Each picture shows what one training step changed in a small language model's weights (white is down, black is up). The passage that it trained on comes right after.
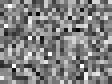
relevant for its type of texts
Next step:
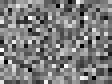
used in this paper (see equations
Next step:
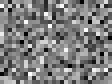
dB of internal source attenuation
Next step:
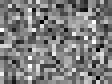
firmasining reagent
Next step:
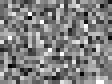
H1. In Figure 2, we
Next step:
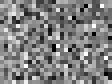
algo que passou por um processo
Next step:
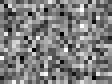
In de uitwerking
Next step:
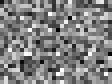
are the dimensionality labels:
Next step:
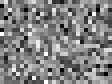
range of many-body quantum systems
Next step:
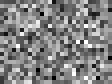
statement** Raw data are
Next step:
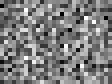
by the Governor of Rivers
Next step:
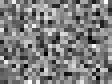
projections dispersed throughout the
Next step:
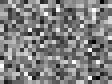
It was then recrystallised
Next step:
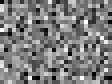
situations because a limited number of call
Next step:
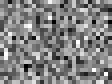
explicitly the remaining coefficients. Results are thus
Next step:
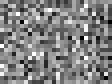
measurement shown in **b**. The
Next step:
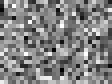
of s for which: $$(1
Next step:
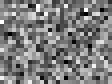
delinquency, the police
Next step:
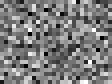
general yes, but is low and
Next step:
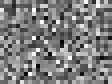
of training in developing employees'
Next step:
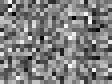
dar sequência à análise da
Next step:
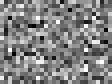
Training; Mobile
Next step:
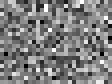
dust collapse. In section
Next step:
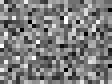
However, even with appropriate treatment, blood
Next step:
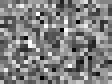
hair from the cyst
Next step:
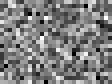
date, characteristics of religions
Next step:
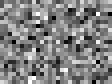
podem ser utilizadas as
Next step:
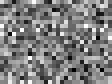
in other turbulent flows
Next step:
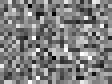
por Ganesh, en la
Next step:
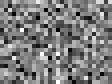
vazifalar belgilab
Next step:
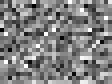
con un carnicero, con
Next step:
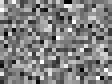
Though perhaps less
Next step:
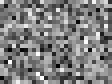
decouple the user's average
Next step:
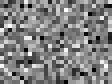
AGN. The hard
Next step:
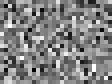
carried out the validation of the numerical
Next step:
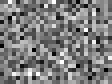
brownish liquid thus obtained showed
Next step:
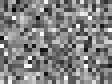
he undertook^{ix}) he
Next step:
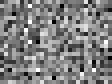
the more precision is lost.
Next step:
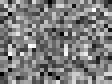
work in partnership with this community and
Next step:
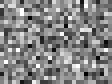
redshift estimates for sources 33160
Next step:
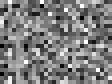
P., Yao B., Ji
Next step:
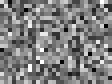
normal due to the disruptions
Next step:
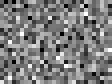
purification system (18.2 M
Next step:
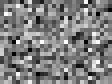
the application was built based on the
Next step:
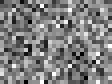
الوصول الحر
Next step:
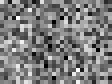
and the data were analyzed using the
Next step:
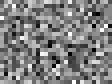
ini direspon sangat
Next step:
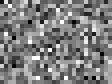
dalillarga asoslangan holda
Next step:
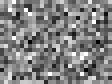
Para obtener los grados
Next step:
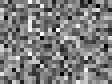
systems is the same as the
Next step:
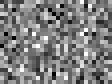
algebra va trigonometriya
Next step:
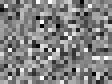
\quad & \mbox{(if
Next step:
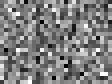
operations, this block is faster
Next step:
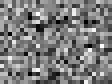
aplicadas são relacionadas neste
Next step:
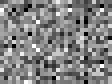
therapeutic approaches were
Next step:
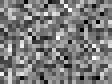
Uning atrofdagilarga
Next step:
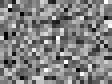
appendix} In this appendix we
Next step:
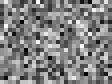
choose $u_0$ to
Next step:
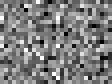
Потому что всякая
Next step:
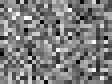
rasm namunalari shu
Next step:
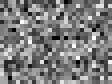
Kingdom), the National Research
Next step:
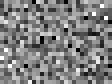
setup for measuring the predicted effects. The
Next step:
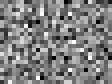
Advanced Science, Engineering and Information
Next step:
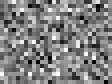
va o'z tomonidan unga
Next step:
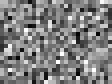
to perform two-handed interaction:
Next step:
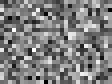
predefined script in the
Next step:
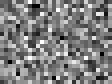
television programs in the
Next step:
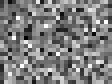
yoshga to'lmagan
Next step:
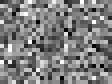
which takes into account only the variable cost
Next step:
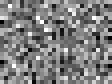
case of an abrupt
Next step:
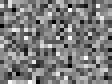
we present a document retrieval
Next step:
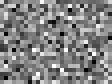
disclosed. Reviewer
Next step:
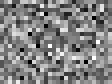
direto inicia-se com
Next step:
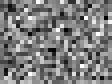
of addressing the demands of
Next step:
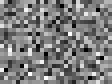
a state of complete physical, mental
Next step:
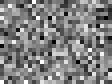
modeling with selective state spaces},
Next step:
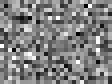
se debe a la falla en
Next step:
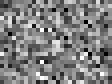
tool for analyzing morphological
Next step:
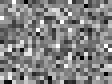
keng tarqalgan
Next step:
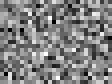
and delivery. Once a patient
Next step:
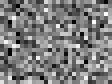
de onafhankelijk
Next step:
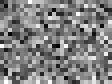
polimerasa: historia,
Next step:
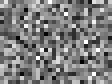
Thus, one can neglect the
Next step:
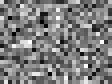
showed negative haemolytic activity
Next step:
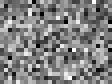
the three features and are chosen
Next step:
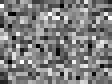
Shevchenko was well
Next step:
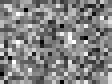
от необходимости
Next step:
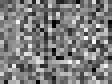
conditions used here were described in
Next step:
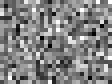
electrons may loose their site labels
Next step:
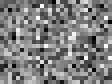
positivity increased significantly in higher histological
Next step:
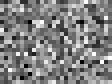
stability in interconnected power
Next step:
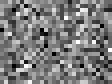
merasa proses administrasi
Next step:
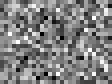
General Characteristics
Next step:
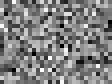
and photon morphism to the
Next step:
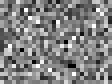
to clarify one of notorious
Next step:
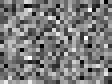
vesicles containing LTA at
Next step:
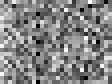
its periodicity and autocorrelation
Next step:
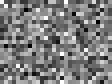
- Cut sections: Cyst
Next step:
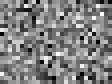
$\xi\leq 0$. Although a
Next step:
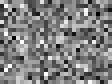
the total scores range between 0 and 10
